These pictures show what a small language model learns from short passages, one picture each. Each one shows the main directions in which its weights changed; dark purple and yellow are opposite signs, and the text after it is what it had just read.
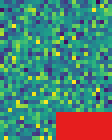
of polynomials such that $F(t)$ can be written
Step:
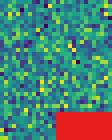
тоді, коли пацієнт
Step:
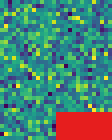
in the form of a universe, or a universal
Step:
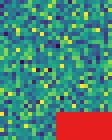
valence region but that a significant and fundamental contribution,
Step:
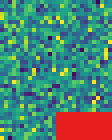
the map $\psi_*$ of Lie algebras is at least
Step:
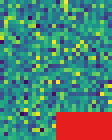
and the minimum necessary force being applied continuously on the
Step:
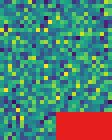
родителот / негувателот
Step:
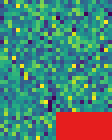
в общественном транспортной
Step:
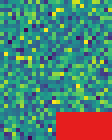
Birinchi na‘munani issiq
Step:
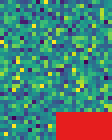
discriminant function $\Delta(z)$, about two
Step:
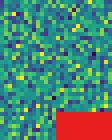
low-T$_c$ thin films that are often
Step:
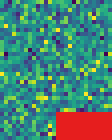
it is straightforward to determine that the dominant singularity of
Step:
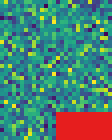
& clear explanation for it. A simple, clear
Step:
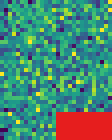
the kernel of the Zappa system is the generalised function
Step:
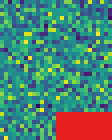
with four possible combinations. In this brief, the described
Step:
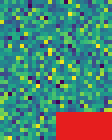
Ditieri y Mendoza, 2019). Es
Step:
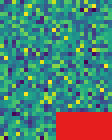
are left with the cases $a,b=0$
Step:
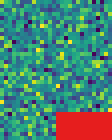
will be checked in future experiments, which will provide high
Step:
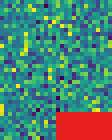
is a subgraph of a graph $G$. A
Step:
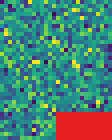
\end{Prepr} \subsection{Proof of
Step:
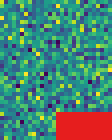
del passato, del presente e del futuro,
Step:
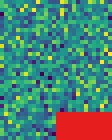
и идеи текстов,
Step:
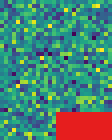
of Academy of Labor and Social Relations
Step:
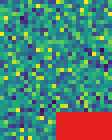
to these oscillations as a possible origin of disk
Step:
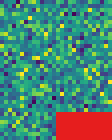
integrates to $\psi (s)$ at
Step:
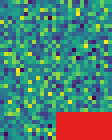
nos níveis de hormônios
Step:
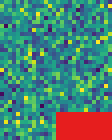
conditions. We say that $x \in
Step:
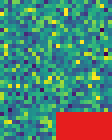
potential, the solutions do not trivialise in the flat
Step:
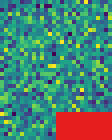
doktori, professor, O‘zbekistonning xizmat
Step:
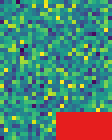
parabolic case which was not studied before. We
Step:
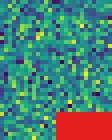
complex of theoretical (systematic analysis of scientific and
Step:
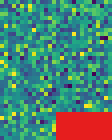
nonmagnetic $S = 0$ ground state and a first
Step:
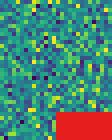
$y$ with index $k$. For rebinning
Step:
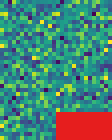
obviously, $\phi(t) > 0,
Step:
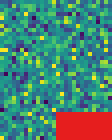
graphs are also helpful for embedding large graphs of bounded
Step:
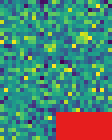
the sub-mm brightness of the galaxy.
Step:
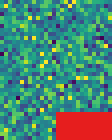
(for some small $\tau>0$) then any block
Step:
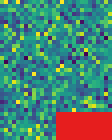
56/160-1. This work was also
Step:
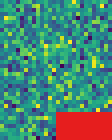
realized as transversal monodromy of a
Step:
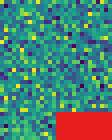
the appropriate behaviour may eventually be found. In
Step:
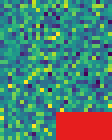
is in het algemeen de minst
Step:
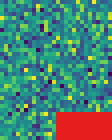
that any model, if used in a changing world,
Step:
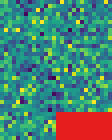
the long-term effects of COVID-19.
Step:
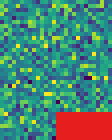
in the literature study systems of coupled RFDEs and
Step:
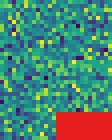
+ \varphi^{-+}) = i \overline \varphi
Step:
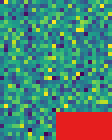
más veces, de manera significativa. El
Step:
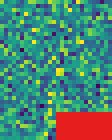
data with new physics} Referring to Fig.
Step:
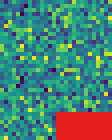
uslubga xos bo‘lgan
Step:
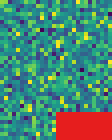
artificial source tests. In the right panel, the
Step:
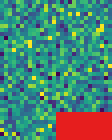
з одновимірним випадком
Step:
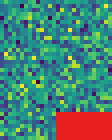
\affiliation{Computational Science Laboratory, Department of
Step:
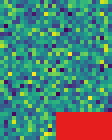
and roughness parameters ($\delta=16$~nm and
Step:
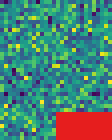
all features. Fusion of the feature-dependent systems further
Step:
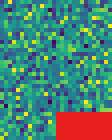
would condition protection against cardiovascular and
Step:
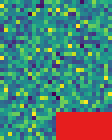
sciences*, Volume 62, pp.
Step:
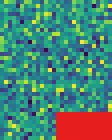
Asarda tasvirlangan voqealar front
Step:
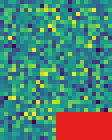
représente pas le comportement concret des
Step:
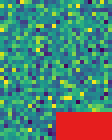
decoder reconstructs the acoustic signal
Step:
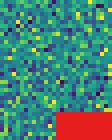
Становление правового государства,
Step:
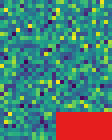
from the fact that $q(t) = 1$
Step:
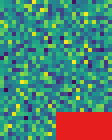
ішемічну хворобу
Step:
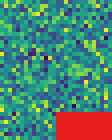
Presidente Prudente – SP e
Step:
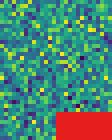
Grothendieck-Katz stated
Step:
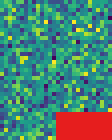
${\cal R}$-squared gravity, and more
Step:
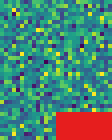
generalized L-entropy versus $N$
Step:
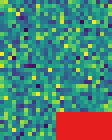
on probability theory, and which take into account at best all
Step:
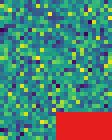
guide to appropriate initial and boundary conditions, and to the
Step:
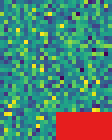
generadoras del tributo, incluyendo la
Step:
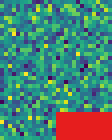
$e_g$ orbital of the bottom
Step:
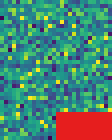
critérios para o uso consciente das
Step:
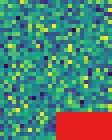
retrieval using LLMs} The rapid
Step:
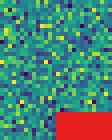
could have positive effects for the approximation of the integrand
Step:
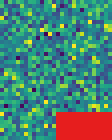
between high and low conflict regions. Thus,
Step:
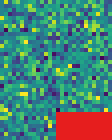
Figs. 6 and 7. It is found that the
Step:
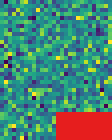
and non-prompt J/$\psi$, which
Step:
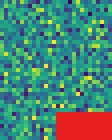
створення авіакластера та
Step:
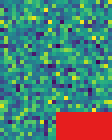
of transcranial micropolarization as part of
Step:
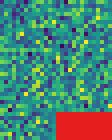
das ações de controle e mitigação em
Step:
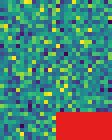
vive. Em nossa análise,
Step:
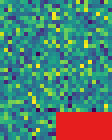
India} \begin{abstract} We discuss how the
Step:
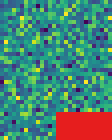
todas as consultas, orientações sobre
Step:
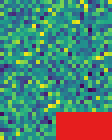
eds. I. Muñiz y F.
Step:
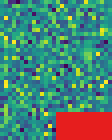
tarbiya va sport universiteti O'zbekiston,
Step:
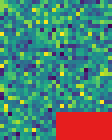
between the PNLF and SBF distances
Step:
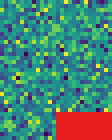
rapport aux élèves dont la
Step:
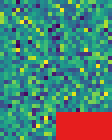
киради. МСТ- $\{
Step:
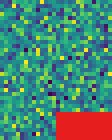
of $H\otimes H$ is defined by
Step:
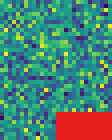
& = 1 & \end{align} For rounds
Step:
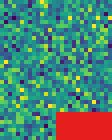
hodisalarga munosabatini
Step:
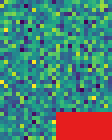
HARTMANA *Wolność,
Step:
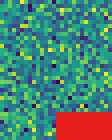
a melting of the charge-ordered
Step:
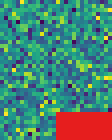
the cascade. This order should be also maintained
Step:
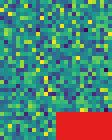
Хотя у ПСЭ есть
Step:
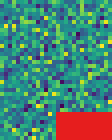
corresponding to the face $F$ of $P$,
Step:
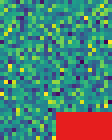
then $\sigma(s)=s$. For
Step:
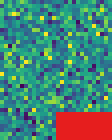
By assuming several additional conditions in \cite{CC} that
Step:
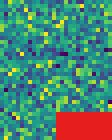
kapsayan çabayı elzem
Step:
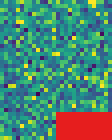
fractional score-based physics-informed neural
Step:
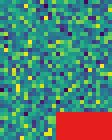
acts by scalar multiplication with $(\det g)^{k}$.
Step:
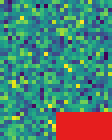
to the boundary and for which imposing velocity boundary conditions
